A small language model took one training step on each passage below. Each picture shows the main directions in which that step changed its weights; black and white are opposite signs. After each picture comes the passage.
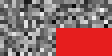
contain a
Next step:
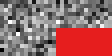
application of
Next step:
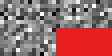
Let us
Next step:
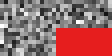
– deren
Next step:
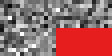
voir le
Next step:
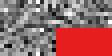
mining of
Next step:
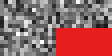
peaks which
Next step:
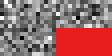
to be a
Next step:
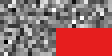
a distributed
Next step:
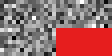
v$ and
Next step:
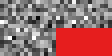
some realizations
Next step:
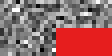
with the lines
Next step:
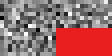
and various
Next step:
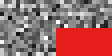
the fast
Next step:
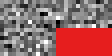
motores dos
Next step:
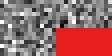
the relative
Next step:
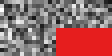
have been studied
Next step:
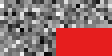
by the model for
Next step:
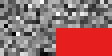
structure, it was
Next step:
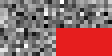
mig som
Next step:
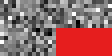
direction corresponding to
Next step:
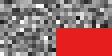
the far
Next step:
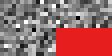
the nodes
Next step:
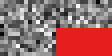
linearly with
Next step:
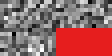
can either
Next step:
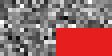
rates of
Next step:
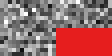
particles produced
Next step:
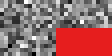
of spinless
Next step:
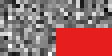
string is in
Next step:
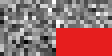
passion of
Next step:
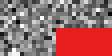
presented in the
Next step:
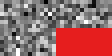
CBW de
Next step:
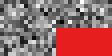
are produced
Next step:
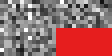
los hechos
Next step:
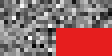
invariant under
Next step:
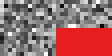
when aligning
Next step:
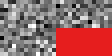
1 and the
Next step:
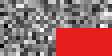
thus can be
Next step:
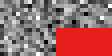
bound systems.
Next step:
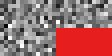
for example,
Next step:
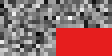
to the child
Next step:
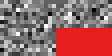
these cases,
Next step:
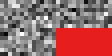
In the study,
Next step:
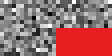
stations in
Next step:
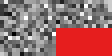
tema, e
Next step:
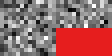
close to the
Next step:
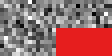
relatif à
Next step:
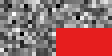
in various
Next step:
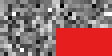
run over
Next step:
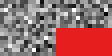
har biri
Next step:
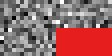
the reduction
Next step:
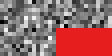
a result of the
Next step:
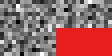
different input
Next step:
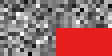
bien no
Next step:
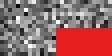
the black
